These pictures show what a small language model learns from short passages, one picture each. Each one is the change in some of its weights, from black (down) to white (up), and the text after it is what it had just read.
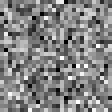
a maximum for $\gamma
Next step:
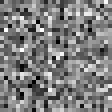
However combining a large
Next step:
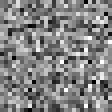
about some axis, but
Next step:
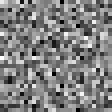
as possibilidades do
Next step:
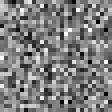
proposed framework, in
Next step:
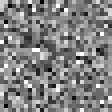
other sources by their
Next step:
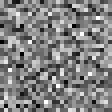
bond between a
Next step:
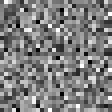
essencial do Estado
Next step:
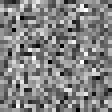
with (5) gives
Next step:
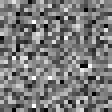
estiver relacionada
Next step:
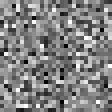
information is an ideal measure
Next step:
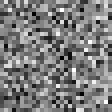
jammer occupies or
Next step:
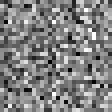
two-dimensional photometric
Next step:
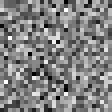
for these values of the
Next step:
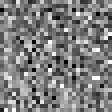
holda bilim
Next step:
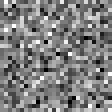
SD Negeri
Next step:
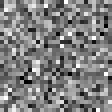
foram fornecidas
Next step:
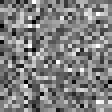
cover and Normalized
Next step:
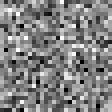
by $A_m
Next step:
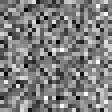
the dissociative
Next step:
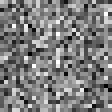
important. Aceste
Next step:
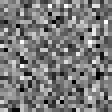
wire planes.
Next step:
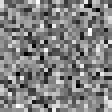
in the main text,
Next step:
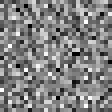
в качестве
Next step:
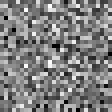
contaminate the
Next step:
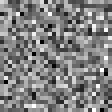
ci pentru cele trei
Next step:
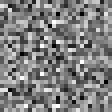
the blastwave
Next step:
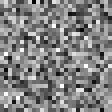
time spent by a
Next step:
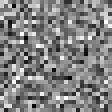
cm}$ is far smaller
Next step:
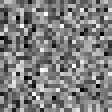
profesionales de
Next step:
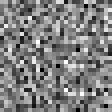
configura a cada momento
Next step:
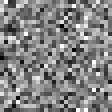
with optical features than those
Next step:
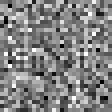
any free parameters except
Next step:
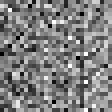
the local weights and
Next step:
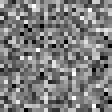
may lead to minor variations
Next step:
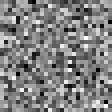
with more than eight
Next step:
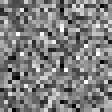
Sur la flèche
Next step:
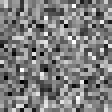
eventos têm
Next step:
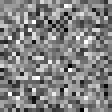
For instance, compare
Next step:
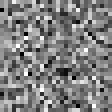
tarbiya berishning
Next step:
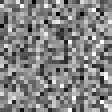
the pioneer of
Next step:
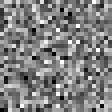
einer parallelen
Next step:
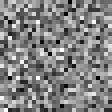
the measured gradient is much
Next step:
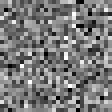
for redirecting
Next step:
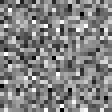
residual energy the velocity fluctuations
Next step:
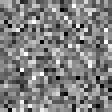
MeV. Thus the two
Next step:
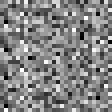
exponential weighted average
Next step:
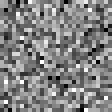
1 $ pc. For
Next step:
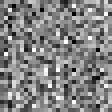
statistical errors. The
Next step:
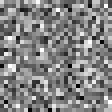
differential entropy in the
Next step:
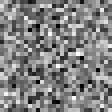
constrained to be within
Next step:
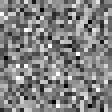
computing resources at the edge
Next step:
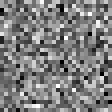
es la experimentación sobre
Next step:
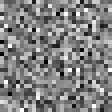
on general principles we
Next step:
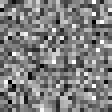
compactification! This
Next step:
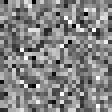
Rectangles of
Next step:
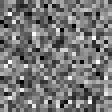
como fontes
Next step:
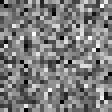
These arcades correspond
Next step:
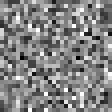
in the range where
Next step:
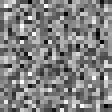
dit punt
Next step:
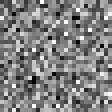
tenham sido
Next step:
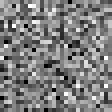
function is adopted for neural
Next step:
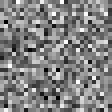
excited Rydberg states
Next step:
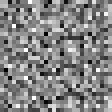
A study based on the
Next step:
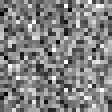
of the calculated power profile
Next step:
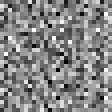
the three values of
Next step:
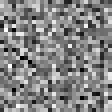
is the electron creation
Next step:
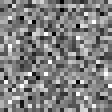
hamda aholiga
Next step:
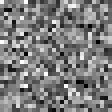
qabul qilish
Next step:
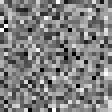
a function of the
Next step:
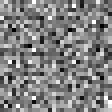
processes suggest is that the
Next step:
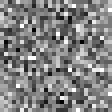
software engineering problems
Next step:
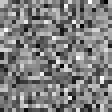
observation to later work,
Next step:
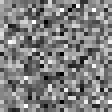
to achieve consistently high
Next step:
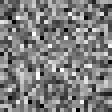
At about 65
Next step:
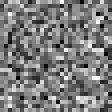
hayvonot va
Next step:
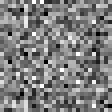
deg uxxam
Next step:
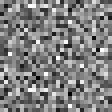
layer consists of a
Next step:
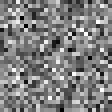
critical points are determined by
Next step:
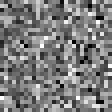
o desenvolvimento
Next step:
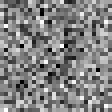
larger 1$\sigma$
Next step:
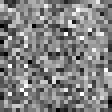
where the absorption profile has
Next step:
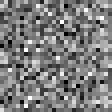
browsing or
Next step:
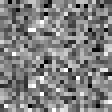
L. RO
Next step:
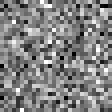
la garantía del
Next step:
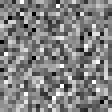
relativistic anomaly
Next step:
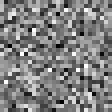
of parameter estimates imply
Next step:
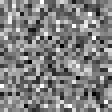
qilish, yer va
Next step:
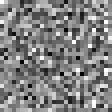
adversary to
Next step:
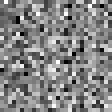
Republic of
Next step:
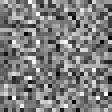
персонала и
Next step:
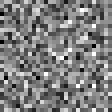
curso sobre a
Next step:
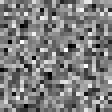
warga desa
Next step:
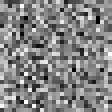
it is generally appropriate to
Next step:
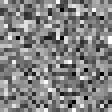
theory. Instead it
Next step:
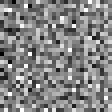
and estimate the rate with
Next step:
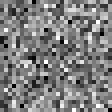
instansi lain
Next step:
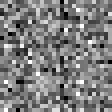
era um opositor
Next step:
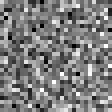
culpa dos
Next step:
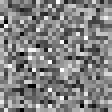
a long time that
